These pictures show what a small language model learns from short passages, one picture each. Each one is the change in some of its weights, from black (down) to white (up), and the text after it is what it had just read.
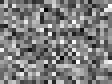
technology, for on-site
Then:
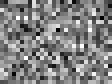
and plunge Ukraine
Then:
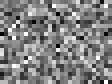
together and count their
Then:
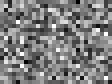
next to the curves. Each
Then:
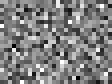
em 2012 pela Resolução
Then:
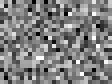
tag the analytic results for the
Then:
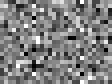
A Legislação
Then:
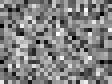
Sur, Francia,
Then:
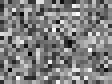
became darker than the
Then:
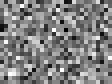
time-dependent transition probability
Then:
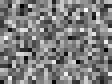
Buhalis, D., &
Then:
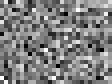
не просто новое
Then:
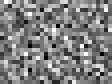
são elas: Por que
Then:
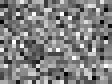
present our simulation results, and discuss
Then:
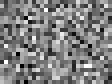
Interval for B B
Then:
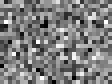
nivel va aumentando.
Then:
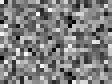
Because of the theorem of
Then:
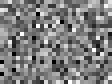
farming systems and crop
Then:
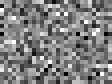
step are set as 1 second for both
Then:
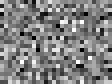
< 1/2$, then we also
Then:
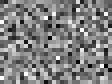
physical mechanism. Without
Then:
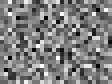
(D) of the different groups of
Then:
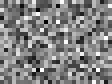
legacy OXC and
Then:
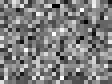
appear throughout a
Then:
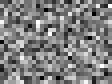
to a finite value,
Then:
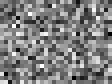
serve for tagging
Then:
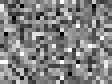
S_1 . For example, a
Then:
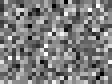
é uma questão complexa,
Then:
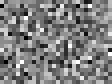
Nigeria. One
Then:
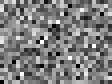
decision-making process has been
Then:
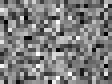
using content based and collaborative
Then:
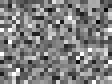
example, when translating a
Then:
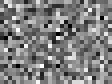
term Content-based
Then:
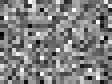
direction of the loading is given
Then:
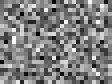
is reflection of X-rays
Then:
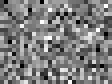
dose during PET applications, was
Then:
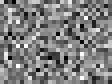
currently no clear endpoint of the
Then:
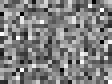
etish, vaqt
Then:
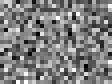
attacking, so that he can
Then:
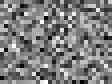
example, the papers presented in these
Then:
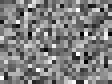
a precise microscopic
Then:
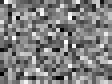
students regarding the effectiveness and
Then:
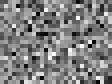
LVC-VC consists
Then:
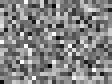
are expected for materials A, B
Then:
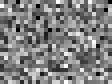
equation on metric graphs for such
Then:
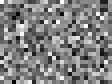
ilovasi ($\varepsilon q
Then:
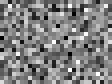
bartaraf etadi.
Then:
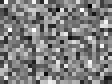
unei analize comparative a
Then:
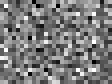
[&] Current address:
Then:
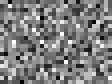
This equivalent first order
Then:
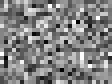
GeV, respectively. Our
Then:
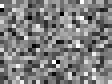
introduced two projects to address these
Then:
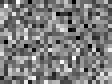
билан бирга,
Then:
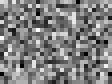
function \cite{a3}.
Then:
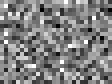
the impact of the reservation
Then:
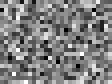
is still under study and no
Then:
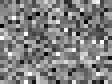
proposed and explicit formulas were
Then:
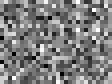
leading to quantum sensing or quantum
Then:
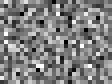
the second phase of the construction of
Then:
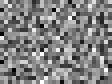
we can now extend the
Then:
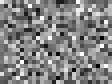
and empirical frameworks of
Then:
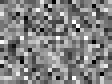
of negative electronic state populations:
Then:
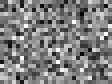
transitions. Under a situation
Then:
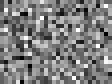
for the dissociative ionization
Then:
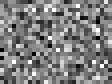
different techniques and multiplicity of
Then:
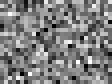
RM, Kashevarov
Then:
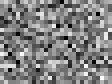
printing parameters that could provide for
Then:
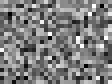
clusters. There are five
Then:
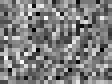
don't do the most basic
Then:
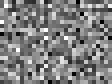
health domains showed positive changes from
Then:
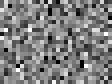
digunakan adalah
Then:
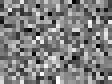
and Praily 2013]. More
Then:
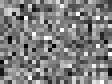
Those LIRGs with small
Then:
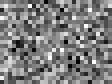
j \dotso}\bigr]
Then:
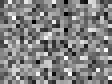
with either MDD or
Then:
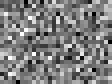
mix, which represents a
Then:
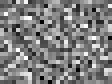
of Data Marketplaces
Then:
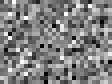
ularga erishish
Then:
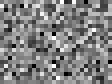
эту систему
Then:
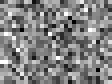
SWCNT arrangement
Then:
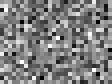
Ferreira R.
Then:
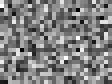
Guiderdoni B.,
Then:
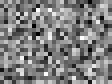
and two TOF stations to
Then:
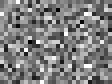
a general overview of the regional
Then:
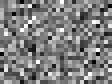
previous techniques. Fig. 2.
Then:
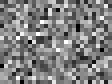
and helping adolescents
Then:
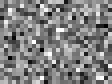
$\vec{\lambda}$, given data set
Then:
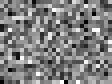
improving academic preparation
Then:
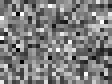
highlight here that we are using
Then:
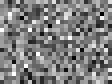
largest amount of responds.
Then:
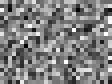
action (\ref{A})
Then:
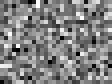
bo‘lmoqda. Bu
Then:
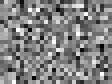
ma'nosini bilish bilan
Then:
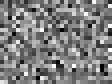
components, rather than just any
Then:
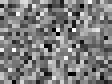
boundariness condition}. Since all
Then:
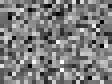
the publications. However, we do
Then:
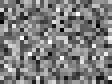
\leq C_i <
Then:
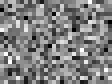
encompassing the learnware
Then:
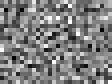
therefore recommend a structured study
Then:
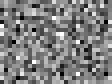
Adaptive Sensing.
